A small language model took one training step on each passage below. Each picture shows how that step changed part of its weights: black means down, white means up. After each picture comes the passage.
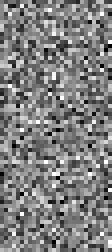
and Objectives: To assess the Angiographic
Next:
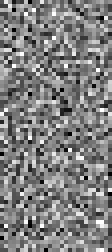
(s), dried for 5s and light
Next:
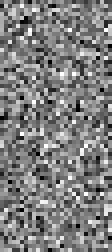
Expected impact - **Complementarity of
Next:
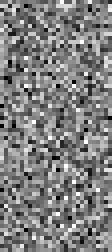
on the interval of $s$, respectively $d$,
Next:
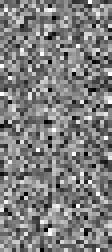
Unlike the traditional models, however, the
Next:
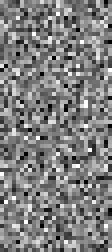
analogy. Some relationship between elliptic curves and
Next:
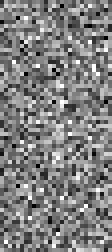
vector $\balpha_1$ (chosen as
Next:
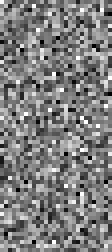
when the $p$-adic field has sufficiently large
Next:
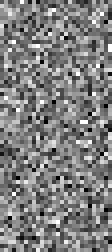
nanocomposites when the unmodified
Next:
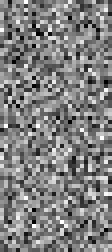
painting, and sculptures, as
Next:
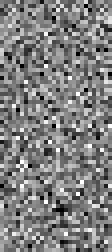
SiPM detector. (Middle)
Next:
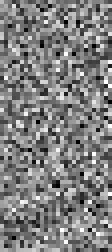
more resonances than have been observed, leading to the
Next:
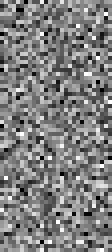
\begin{document} \onecolumn
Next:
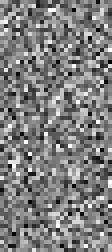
could have appeared to influence the work reported in
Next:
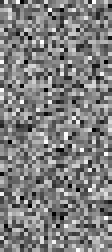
of $\underline{\mth{G}}$ strictly containing
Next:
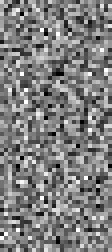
for hierarchical Gaussian fluctuations}, Astrophys.
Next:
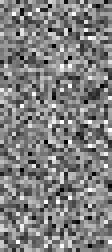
the gluon condensates. In view of the existing
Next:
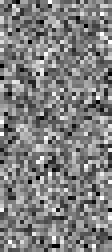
that are indicated to fraud financial statements. The
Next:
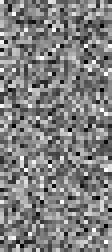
to produce other families of surfaces of substantively different characteristics
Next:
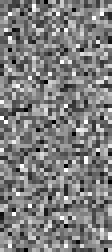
consider differential operators $$L: y\mapsto
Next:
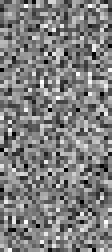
short time, furthermore; the nonnative
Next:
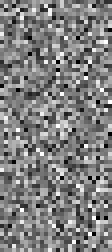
Euler--Mascheroni constant.
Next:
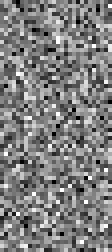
essential parameter in BC prognosis and treatment planning
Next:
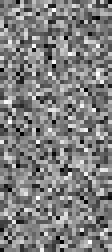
Haemolymph; Amino
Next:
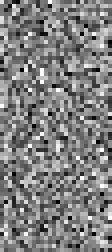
that might be critical and cannot be disregarded
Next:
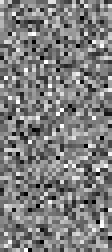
in the training set. The best scores are
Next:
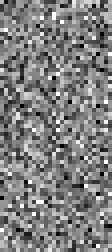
\texttt{HEAsoft} package
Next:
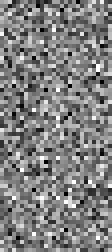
remain. Typically, to study DPT,
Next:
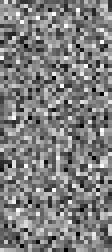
be a path on a space time manifold,
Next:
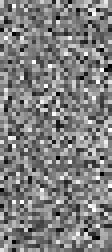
indigenous category; if that category is different from
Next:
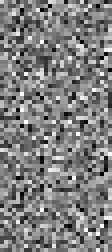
the direct detection of faint objects very close to a
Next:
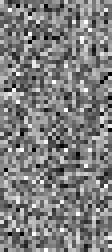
test (OECD TG 212) under
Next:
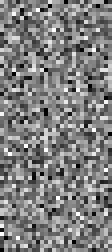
the MF in the core to be uniform, one
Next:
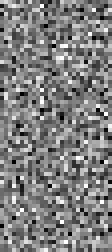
\begin{center} $K_x$ :
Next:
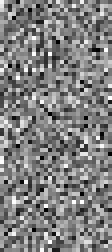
is the one that has $m$ rows and
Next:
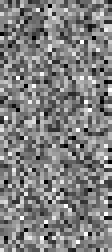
various formats such as GEXF and
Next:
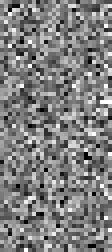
have read and agreed to the published version of the
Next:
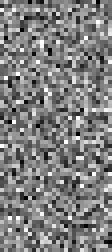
[\alpha_1\mathbf{Y} -
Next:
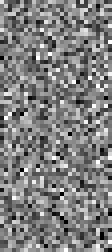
a gentle stream of air or
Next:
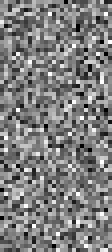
Ministry of Education, Science and Technology
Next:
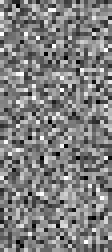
analysis to 5--6 one-quasiparticle
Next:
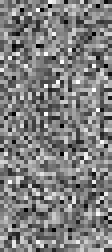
the first are caused by the turn-on and
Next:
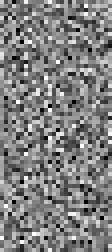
and we study their properties. We predict, that in
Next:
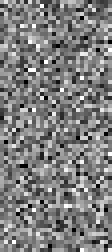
\vert\ x \mbox{ is a
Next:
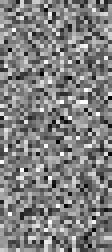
Dmitry Kozlov,``On
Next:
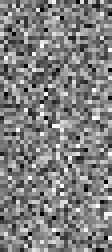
other important mechanisms. Apart from financial and
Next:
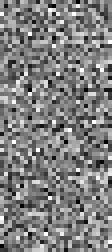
spaces coming from their traces). Since the
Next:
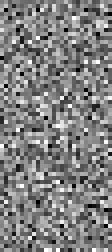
the specific heat at low temperatures. Consequently, there is
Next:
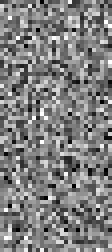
alcohol (90 c.c.) for 1
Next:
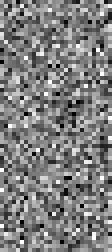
and if one adopts the above description for the magnetic
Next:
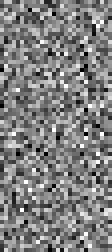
orthogonal to $W_1$ and norm
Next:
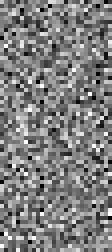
the X-Diffusion technology in knee
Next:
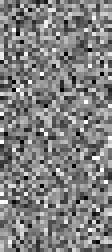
with B being a normalization constant), and Q being the
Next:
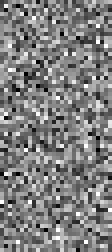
3$^*$ is proved.$\Box$ Note that
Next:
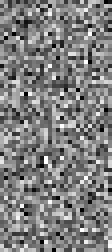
this action, Eve cannot get any useful information.
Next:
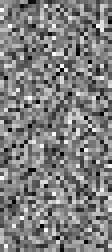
key implications for the sampling scheme. First, it
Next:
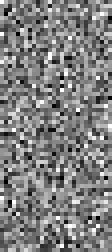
which is encouraging for achieving high-level accuracy
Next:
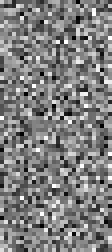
above a dense open subset $U$ of
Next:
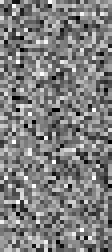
that heights, sites and season had no significant
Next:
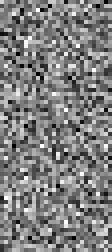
the original location of the seeds, leading to
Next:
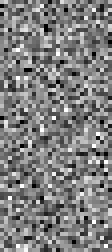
\begin{proof} Write $ K =
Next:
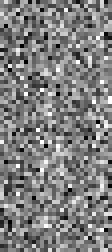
original dataset, with more weight placed around the mean.
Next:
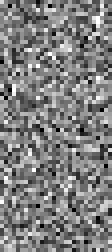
reasons is to have some time alone or spend some
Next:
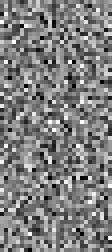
an open covering $\{U_\alpha\}$ of
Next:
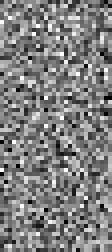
was obtained by Meldola (*loc.
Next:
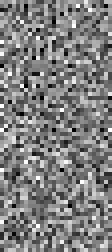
function $\varphi$. In spirit of the
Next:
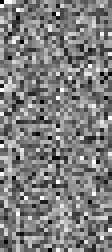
for young members of society. At the very least
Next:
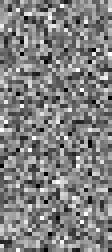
bottleneck for these problems. We will address
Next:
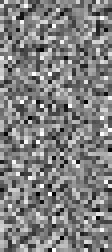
supposed to obey an equation of state of the
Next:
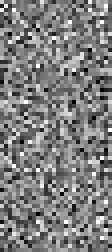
al., 2018). Therefore, the objectives of this
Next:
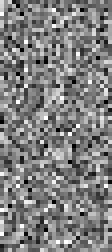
algorithms for malware categorization. ##
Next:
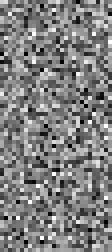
same cost as providing independen air compress station
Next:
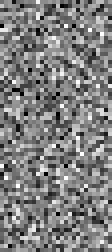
contribute to some eating disorders.
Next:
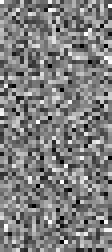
univariate problems, the cumulative cost
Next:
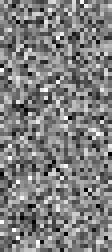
in diabetic individuals is impaired due
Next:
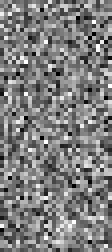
0, None ) # Plot conductance
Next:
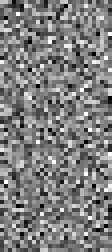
designed the experiments, performed the result interpretation and proposed the
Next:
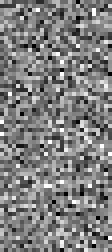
above inequality reads \begin{align*} \displaystyle
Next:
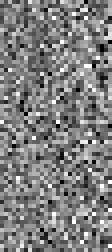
$x \in \mathbb{R}$ with label
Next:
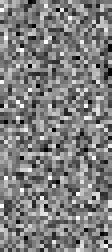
operator, so it possesses a pure eigenvalue
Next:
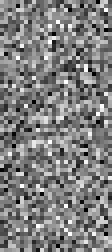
Campestre, Bogotá,
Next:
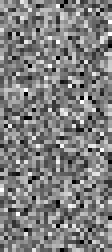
or, in the case of $N_4$
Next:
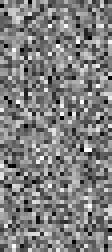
This potentially skews our results towards a middle-class
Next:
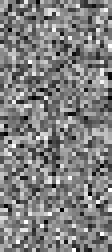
respectively. Even in the deconfined phase,
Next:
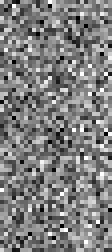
that all modes of the dissipation tensor are
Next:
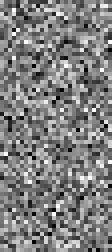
with the level of sulfhydryl
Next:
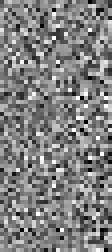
orbital and precessional phases, and have a
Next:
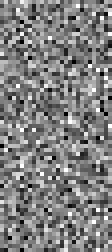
and $\eta_c$ are the lattice parameters
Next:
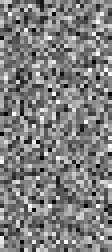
defined tasks with the life experience and capabilities of students
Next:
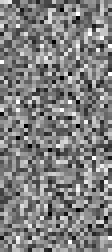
considered good source of protein [16]. Reports also
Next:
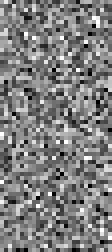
satisfies the following properties for $a\in V$
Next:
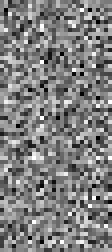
\caption{\plabel{tab1} Quark
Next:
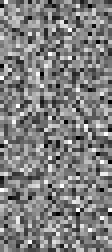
Seeley \cite{GS95}. Let
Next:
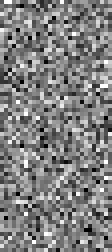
is computed iteratively by the Dichotomy numerical
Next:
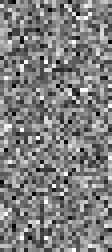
works at the intersection of CL and XAI.
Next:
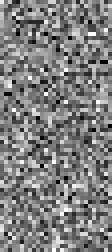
inefficient. A greedy algorithm based on
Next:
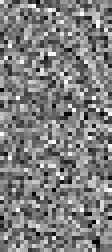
onto the first summand of its codomain via
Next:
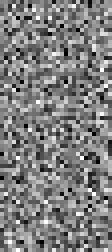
by the Catalan numbers, and classical
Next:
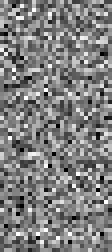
Islam, whether in a majority
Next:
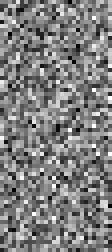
available to the public ('Gajić
